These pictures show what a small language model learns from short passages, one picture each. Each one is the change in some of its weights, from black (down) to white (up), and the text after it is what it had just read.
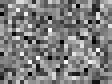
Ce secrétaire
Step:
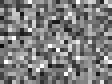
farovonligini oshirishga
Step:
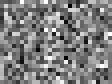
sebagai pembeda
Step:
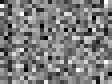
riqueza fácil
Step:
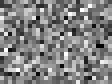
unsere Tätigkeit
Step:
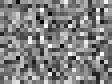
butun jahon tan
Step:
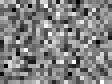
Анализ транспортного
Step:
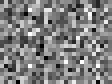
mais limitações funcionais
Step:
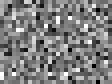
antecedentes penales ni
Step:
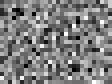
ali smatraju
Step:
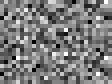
AMONG THE
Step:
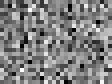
um todo. O design
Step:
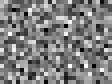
школи навчають
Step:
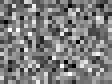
otro. La disparidad
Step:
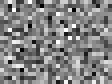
für 2014 ist bereits die
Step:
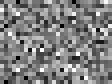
Kurikulum ini
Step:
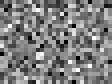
qo'llanma. —
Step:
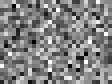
Як бачимо,
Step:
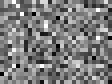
ИХ РЕШЕНИЯ
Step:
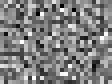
57). Ces deux
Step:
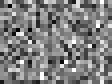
sie erlernen und
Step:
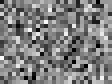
uma ‘terceira
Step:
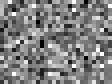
effect. Hoewel
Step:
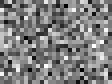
un silence familial*
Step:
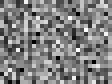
V.M. Ijtimoiy
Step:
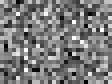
D. X. et al.
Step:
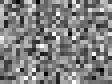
risks. It is
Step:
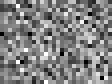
Таким образом,
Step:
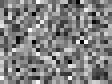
a unified system and
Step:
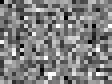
bisa menjadi
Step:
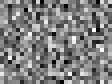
ya para los años
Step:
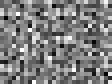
Nafas qisilishi
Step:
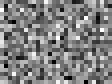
belum memiliki identitas
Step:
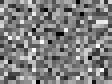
направлении семейных
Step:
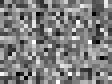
ventajas como:
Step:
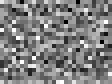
процесу та предметом
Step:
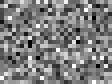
proposta pelo grupo
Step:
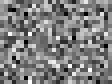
широке використання
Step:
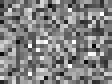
doston bo’lgan
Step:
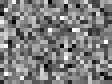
voortvloeit uit
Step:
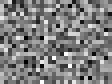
perspectiva global do
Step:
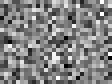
va amaliy vazifalar
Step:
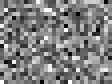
het optimale niveau
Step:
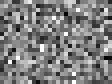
ferramenta importante
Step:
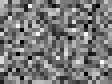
Decreto N°
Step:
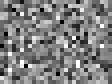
речевую деятельность
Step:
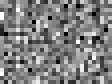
y Orozco,
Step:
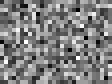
mais velhos.
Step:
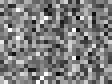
le stage en emploi
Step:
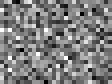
vocal technique and
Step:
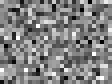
массу. 3)
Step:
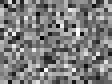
la invocación de
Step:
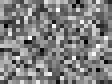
Also, the role of
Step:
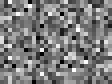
d'ordre deux
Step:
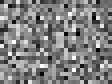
anastomose de
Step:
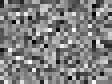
de cinéfilos
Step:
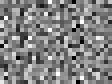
1 x 1 sm dagi
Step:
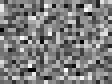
\cdot \Delta
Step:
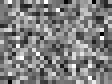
way to remove
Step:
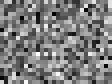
modelo de espaços
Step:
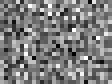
reduzir esses
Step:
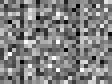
chiqilgan bo'lib, u
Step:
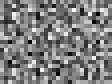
solução obtida por
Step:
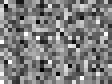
dan penentuan plot,
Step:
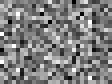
má af og við
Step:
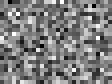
metodikasi (ta'lim
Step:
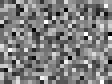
5. Parpiev
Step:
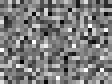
no trinômio,
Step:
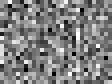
no tiene dimensiones
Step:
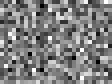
mudanças mais significativas
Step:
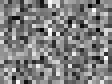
TAKAS kararını
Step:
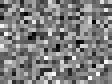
membuka kesempatan
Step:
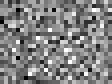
estetik soha hisoblanadi.
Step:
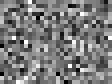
sua relação com os
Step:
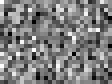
• dispositif
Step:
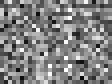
Nadalje, za
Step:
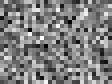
va ularni bartaraf
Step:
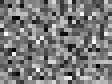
156 Abdumanopov
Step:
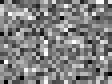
der Anzahl und
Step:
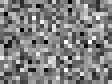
region. Kalit
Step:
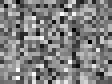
loyihani keng
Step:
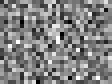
berhitung belum
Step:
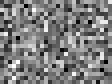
воспоминания и
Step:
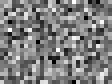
no contamos el golpe
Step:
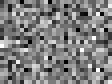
как сигналы
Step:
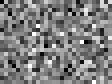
т.е. для $t
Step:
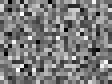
se trate de actuaciones
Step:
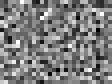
na medida em que o
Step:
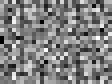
ko‘rib chiqish mumkin.
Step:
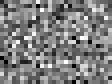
unsurlardan iborat
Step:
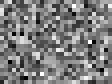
interacción con el HP
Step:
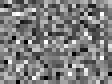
für Kulturprojekte und
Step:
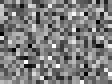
censé présenter
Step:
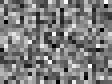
microfones a
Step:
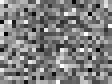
B472:32 University men
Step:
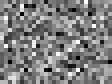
autores manifiestan
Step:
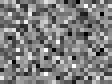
3]. Нагляд за
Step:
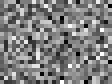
Д. Ходусов
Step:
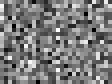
le Kremlin a mis
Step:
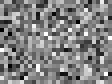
de novas tecnologias nas
